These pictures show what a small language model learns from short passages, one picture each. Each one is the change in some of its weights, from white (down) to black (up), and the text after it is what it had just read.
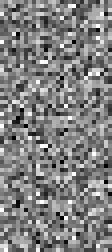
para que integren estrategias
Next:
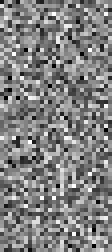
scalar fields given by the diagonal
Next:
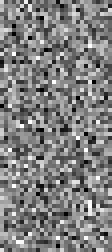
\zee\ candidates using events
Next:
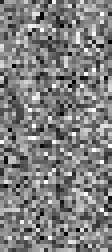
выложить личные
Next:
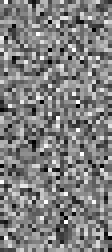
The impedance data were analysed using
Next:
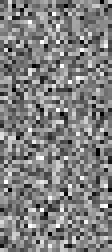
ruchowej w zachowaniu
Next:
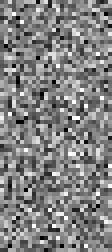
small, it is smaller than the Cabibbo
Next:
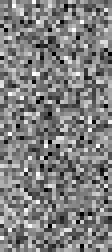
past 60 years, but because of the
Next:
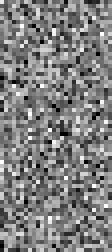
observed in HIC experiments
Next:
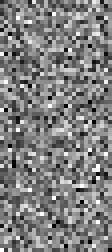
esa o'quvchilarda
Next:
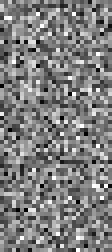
galaxies are formally inconsistent with
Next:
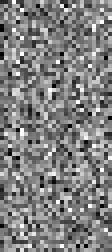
show the $q$-vs-$B$
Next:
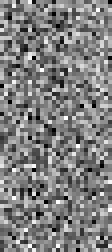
metric selection in clustering
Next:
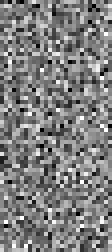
\embpi{} formula, which
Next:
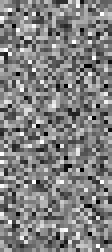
Михаїла, а у
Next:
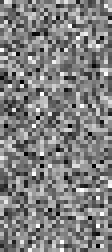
DVL OR gate. Logic
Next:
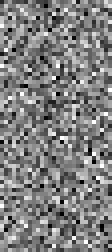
scattering event, including dependence on
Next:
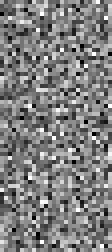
o'rganildi. Sabzavot
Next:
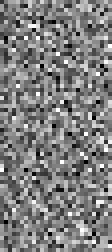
the required branch cuts at
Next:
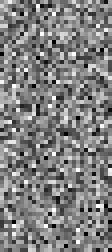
were analyzed in the flowering
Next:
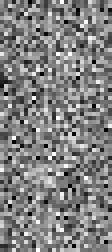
The limiting average transverse momentum
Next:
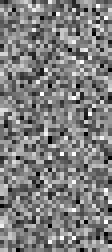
of a given ground area, the condition
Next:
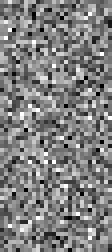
homogènes (abondance
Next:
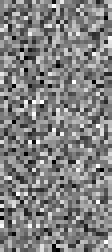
*Virtual Private cloud
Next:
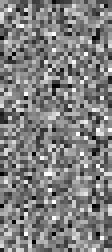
هذا الباب
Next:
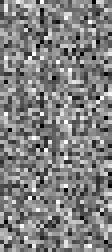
a key open challenge
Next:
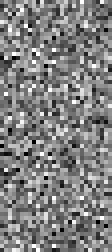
not achieved for the central
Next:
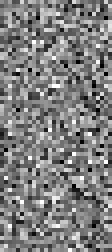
otherwise innocuous. In order to
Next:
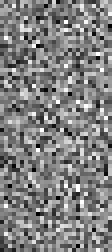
1. The occurrence of
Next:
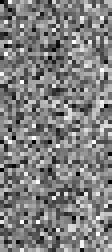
валового регіонального
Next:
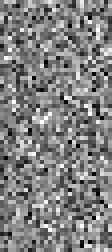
structure replaces the traditional
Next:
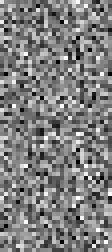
micro strain from *Peak
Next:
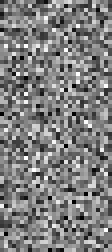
réponse sont (1)
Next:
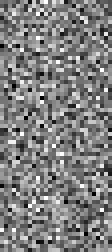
литература, читатель,
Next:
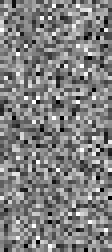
composition. The ideal range should be
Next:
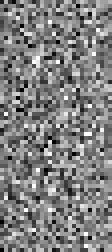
spectrum favors a contribution from
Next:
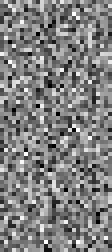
uyğun olmalıdır.
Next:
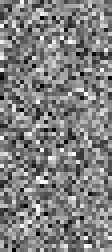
Korea, Honorary Professor
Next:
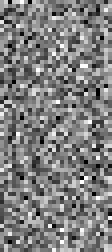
y responde a la lógica de
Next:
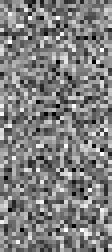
of the development of circulatory
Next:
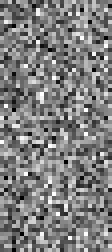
a befogadó nevelés és
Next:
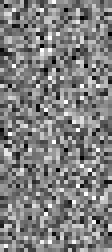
In order to reveal the azimuthal
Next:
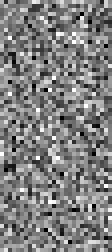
particles ò and è are not always
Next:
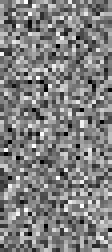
a 3D disordered potential may or may not
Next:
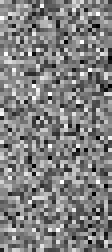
packed along their length
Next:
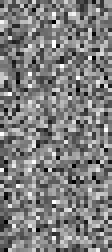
degani emas. Kiyimning
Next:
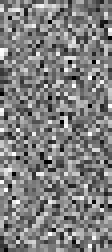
dataset. In the figures, error
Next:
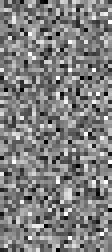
(2022) also found that organizations with
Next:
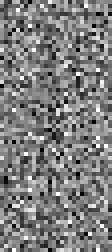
qaratilgan turli metodik
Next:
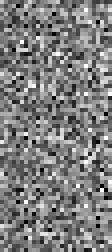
con sus estudiantes más
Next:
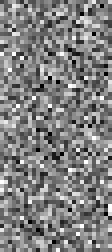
and trust-focused methodology each
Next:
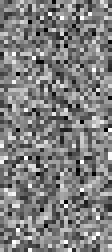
ratio of $^{10}$B and
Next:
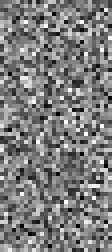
each other, contributing to disease development
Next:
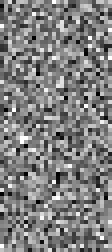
summarise(rutH =
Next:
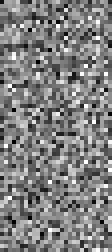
higher the job satisfaction, the higher
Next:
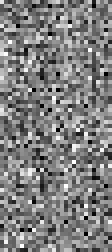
metinleri üzerinden bu
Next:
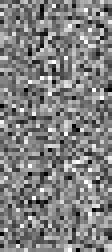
be concluded that there is a relationship between
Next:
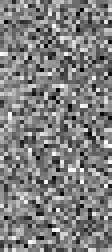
of wavelength, one crossing of
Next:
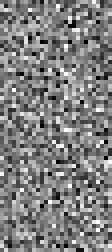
this scenario, the relic density is
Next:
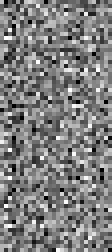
de las tres comunidades y lo
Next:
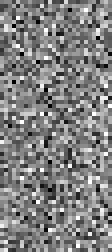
más estable, algo más
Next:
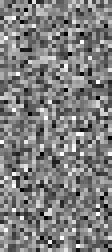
search using these search terms, with outcome
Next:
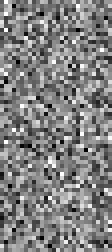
I was absolutely amazed at
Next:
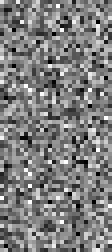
ma`naviy merosi
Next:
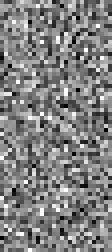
were identified based on pollen and
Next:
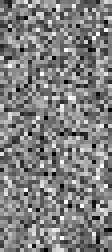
where precision photometry and
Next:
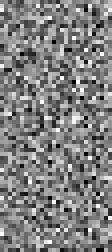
the same, compared to prior
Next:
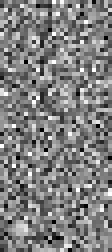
(iv). Hence, $0 \notin
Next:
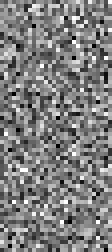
art therapy: a review of
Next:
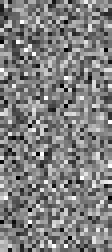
Yousefi M. an evidence based
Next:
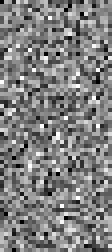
dictionary and thesaurus”.
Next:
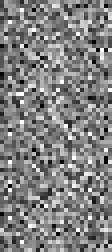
STATEMENT OF
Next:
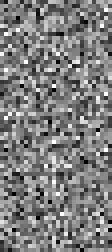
keuntungan tersebut
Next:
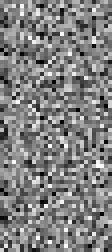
} \end{figure} We show the production
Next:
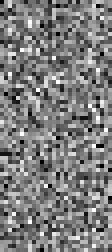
asoslaydi [8]. A.Ye
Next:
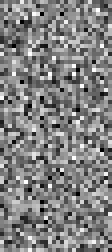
in the unitary limit. \begin{figure}
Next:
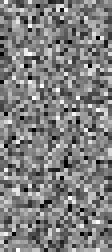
density $\varphi_{\rm K}$ but we work at density
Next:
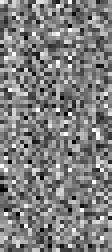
Transformer-Based Email
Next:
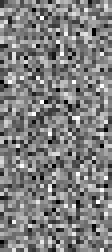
and culture are interrelated. First of
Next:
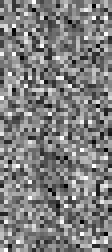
tools of investigation.
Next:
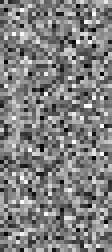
spectrum.} \end{figure}
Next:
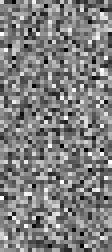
recording device may in some cases
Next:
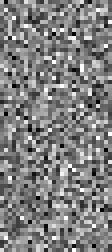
away from its mounting, leading to
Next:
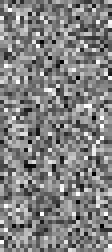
increase the share of renewable energy and
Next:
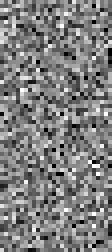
and techniques to stay current and
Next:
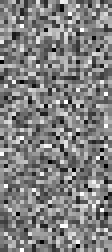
pain category. The difference was
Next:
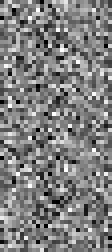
самостоятельной работы
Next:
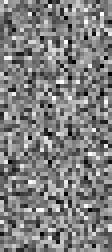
reduces the $\chi^2$ to match the
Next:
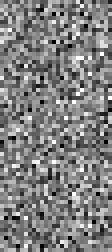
improved water use efficiency in
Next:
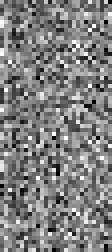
Enfermedad Periodontal:
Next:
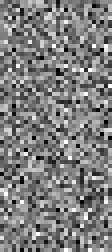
fasciolosis. This is in
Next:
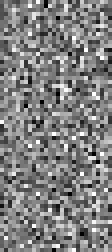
similar equation can be written for the
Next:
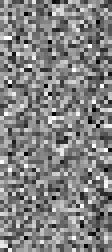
"захисту своїх
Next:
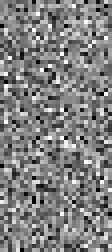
5. Development of business
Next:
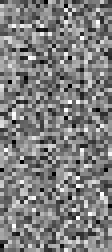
experimental values of ratios within the accuracy
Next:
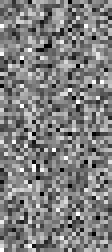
guruhini ham turli
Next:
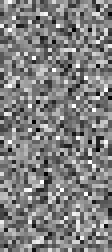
equ edu_bachelors~r
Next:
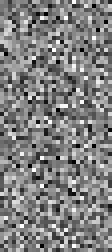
on violations of the rights of the
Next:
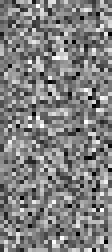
examination could increase their early
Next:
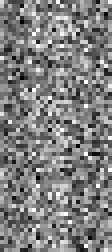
et décent du sommet
